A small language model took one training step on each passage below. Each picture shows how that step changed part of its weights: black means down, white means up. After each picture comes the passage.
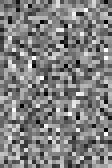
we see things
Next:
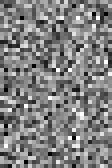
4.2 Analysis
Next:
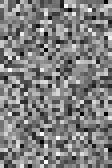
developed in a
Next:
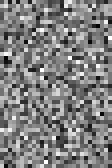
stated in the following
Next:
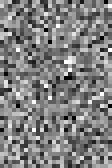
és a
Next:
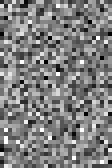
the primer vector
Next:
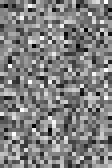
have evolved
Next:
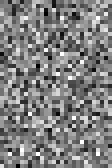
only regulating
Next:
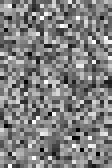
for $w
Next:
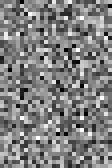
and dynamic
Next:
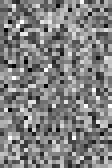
está en la
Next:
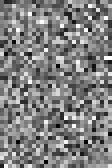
appropriately in test
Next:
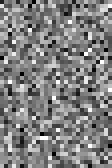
L$ is
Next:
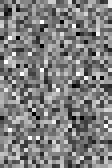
olib kelishi
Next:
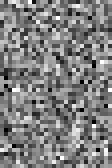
that is,
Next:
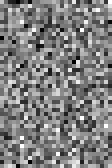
по праву
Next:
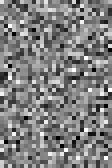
tejidos del
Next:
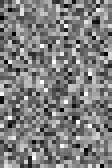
rates. It
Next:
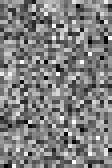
the study has been
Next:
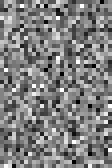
the map $\varphi
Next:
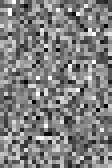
but at most
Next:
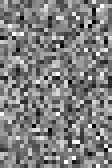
or it is not
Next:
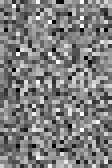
& Month &
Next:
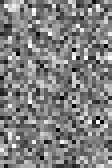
feminina era
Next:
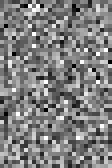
reporting items
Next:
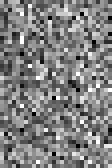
\right ).
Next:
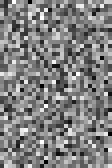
load in the
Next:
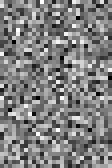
that exist in human
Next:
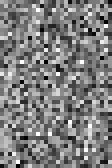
the patients at public
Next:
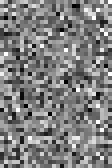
evaluativo en
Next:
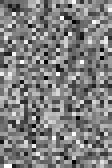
the obtained complex has
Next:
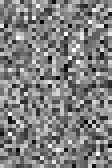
obtained by minimizing
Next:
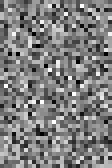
Spanien und
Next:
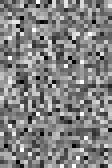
1$. The degree
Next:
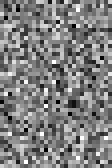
results about the
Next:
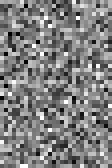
due Rome nel
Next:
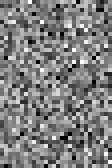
without censoring
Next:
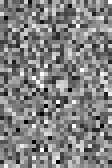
features of model representation
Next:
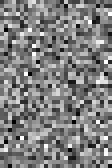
collecting user
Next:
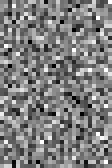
an einer Kante
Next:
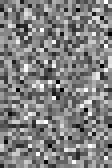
ilmiy asosda
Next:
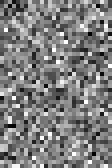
Brooks et
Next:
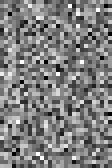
the proximal
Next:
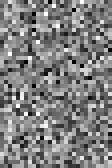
realidade, as
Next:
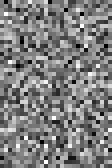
information about the
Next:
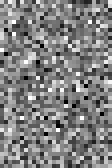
the covariant
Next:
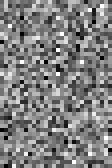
the paper is
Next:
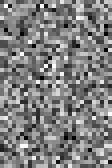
theory for the equations
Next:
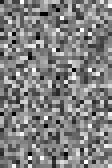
Иванов 31
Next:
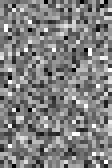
la HOAC
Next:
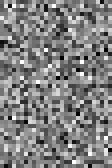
and the patient
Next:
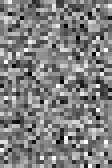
contain some minor
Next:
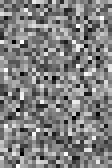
algorithm Figure 3:
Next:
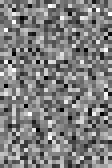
derive the second
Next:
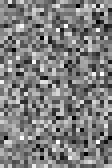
need to take all
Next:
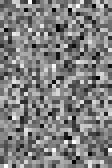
indicate that the present
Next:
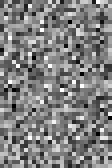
encima del
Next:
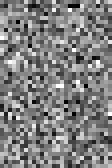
Thin black
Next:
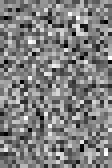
cities had to
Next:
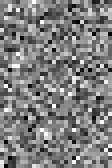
impacto que
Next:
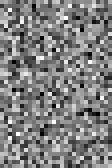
export creation
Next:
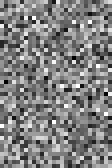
balance by either
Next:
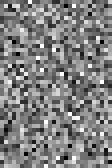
generating functions.
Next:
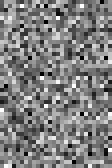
the existence of a
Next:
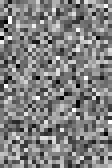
itself enjoy
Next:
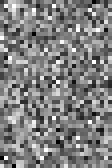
Within the
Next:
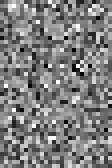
torinas do
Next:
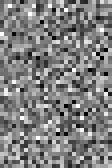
and heard
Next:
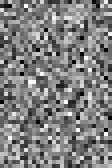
we include 5
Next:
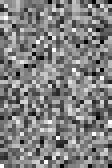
of coal of
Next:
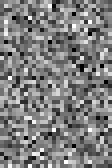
і практиках
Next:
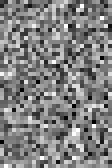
average, the second
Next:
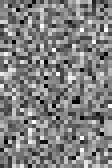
suspension the
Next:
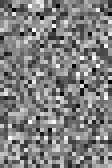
had exactly one common
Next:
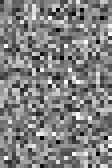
– entomological
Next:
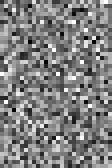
In the drip
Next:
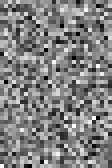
either in some
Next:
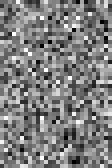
can be used for
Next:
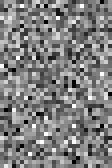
the use of
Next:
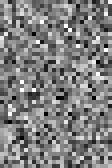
The argument went
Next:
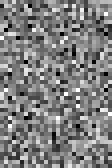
nilai dan
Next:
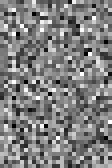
Conditions of
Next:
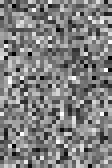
етап розвитку
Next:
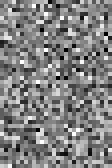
and our conditions are
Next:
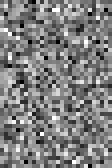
The box
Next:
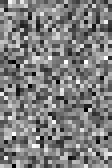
For excellence
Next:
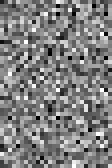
a largest standard
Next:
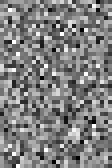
limit Theorem, similar
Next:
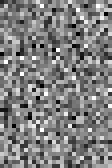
quality bounds, an
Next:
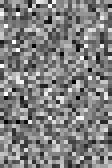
research methods are field
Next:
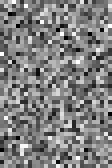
system turning
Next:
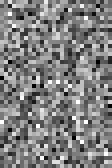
having integral leading
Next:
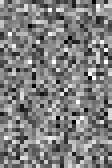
true. His
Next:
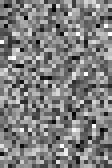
this paper, we
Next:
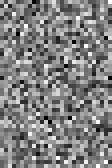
in which convex
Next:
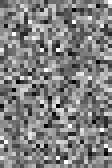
varieties with high
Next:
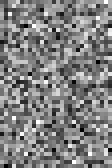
with the scientific evidence
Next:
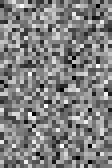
of integers that contain
